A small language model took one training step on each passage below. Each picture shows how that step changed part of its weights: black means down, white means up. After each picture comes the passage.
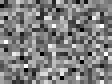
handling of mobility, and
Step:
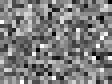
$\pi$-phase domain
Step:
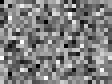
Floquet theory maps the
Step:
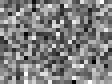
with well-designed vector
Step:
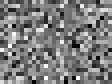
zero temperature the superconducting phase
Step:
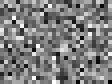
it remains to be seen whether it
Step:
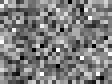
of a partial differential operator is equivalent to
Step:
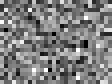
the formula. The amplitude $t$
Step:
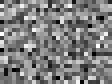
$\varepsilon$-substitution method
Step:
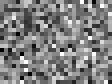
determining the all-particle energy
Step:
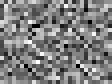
in dash line. The
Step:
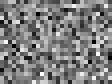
points, capable of
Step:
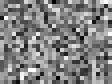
${\rm so}_n$ which does
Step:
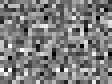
be classified according to their dependence on
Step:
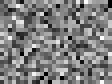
problems is quite limited, and
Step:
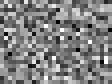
and $\bar \psi_2$
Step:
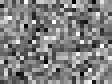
tube furnace was
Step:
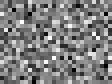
a public network repository
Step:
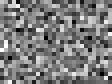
G$; $h$ is the initial
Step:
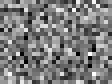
belongs to Critical mechanism
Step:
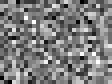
Lyapunov functions by using
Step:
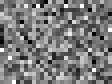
Crystals with Broken
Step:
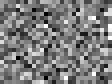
panel: Observed
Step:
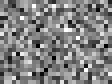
"Proposal for
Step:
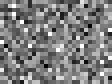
Integrating information from different
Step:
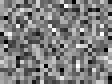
vagaries of clustering
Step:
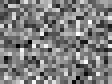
dual $A^+$ which have an
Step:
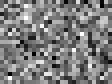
M. Coombs and
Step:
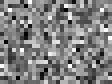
soft second-order derivative constraints to
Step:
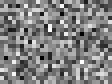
X\rightrightarrows X$ where
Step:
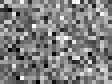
then theoretically solutions of both problems
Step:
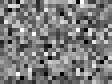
x$. Furthermore, taking $f$
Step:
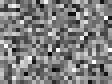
Temperatures between $5$
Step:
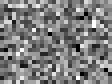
includes a scenario design phase,
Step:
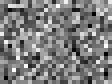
mean of the Planck mass and
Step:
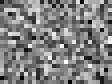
Evershed ouflows
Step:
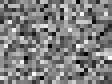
be explained qualitatively
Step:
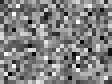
only the memory cells in
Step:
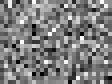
one-dimensional} if for any two
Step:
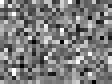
IMEX methods left us with
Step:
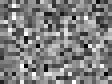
particular for chaotic inflation with
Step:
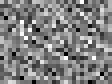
\end{definition} It follows from
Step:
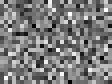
aims to reconcile
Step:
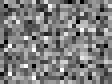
this problem may be somehow
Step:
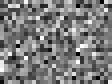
some basic qualitative results
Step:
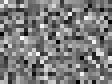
of random permutations with restricted
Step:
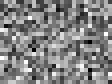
the corresponding maximal supercurrent value.
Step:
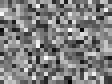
a ``continuous set-valued''
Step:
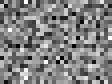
that $p\neq 2$ because
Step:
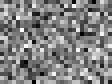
t_2$. Let us assume that
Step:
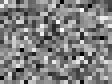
of other factors from the effect of
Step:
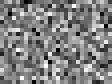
residually finite. \qed
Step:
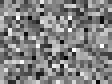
inflation and this can also induce
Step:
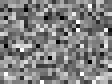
Then Host and Kra introduced
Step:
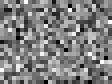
restriction of $p$ to
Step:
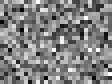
the FOV like that in
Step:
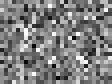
a solution to the} problem
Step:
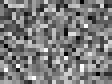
are illustrated in Figures
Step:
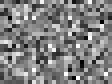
challenging corpora,
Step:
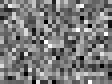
however it still only depends on universal
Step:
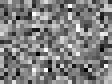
general construction. Let $t\ge
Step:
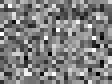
for $\omega_0\in
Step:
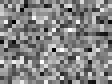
tool for finding operator
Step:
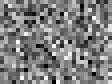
on well-defined application identities.
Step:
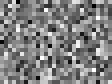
glucose index of
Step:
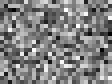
differential equation is \begin{equation}
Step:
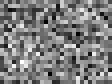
network can vary depending the type
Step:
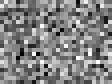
of fermions of the form
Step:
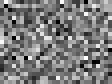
can sometimes extend to several MeV
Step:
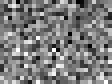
water ice absorption
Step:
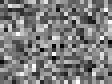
across the network. This method has a
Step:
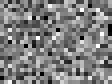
$f$ is the function taking values
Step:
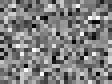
$\sigma_T$ is
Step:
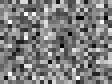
\mathcal{Y} C_{\phi
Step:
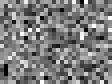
on $\Omega\times A$ such
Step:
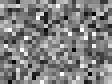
cover of the associative algebra
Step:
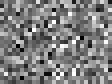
nilpotent representations are
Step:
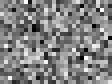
\noindent In this case,
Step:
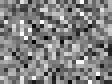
\end{theorem} \proof Let
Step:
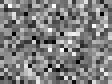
for the conventional system. **Figure
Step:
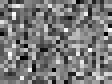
metric is now equivalent to the usual inner
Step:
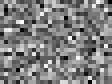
from the valence to the conduction
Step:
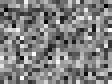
stars naturally affect
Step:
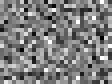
adding the individual terms.}
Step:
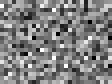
in the primary wind,
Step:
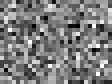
$\sigma$-model approach.
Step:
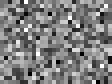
it has a unique minimizer,
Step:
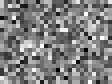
Z_p$ onto the
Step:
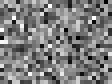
it is not feasible to present
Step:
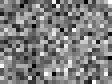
of warped products as
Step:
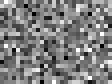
shaping of PNe over
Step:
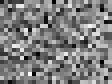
constant $c>0$ such that
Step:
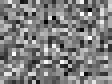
\bibinfo {author} {\bibfnamefont
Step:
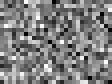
complex plane centered in one,
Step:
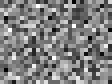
giant impacts usually
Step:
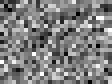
bounds $\alpha$, $\beta$ if
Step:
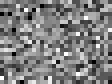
the subspace spanned by
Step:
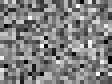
the angle $\chi$ of rotation
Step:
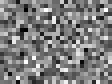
a non-negative linear combination
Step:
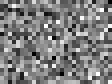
Table 2 we tabulate these
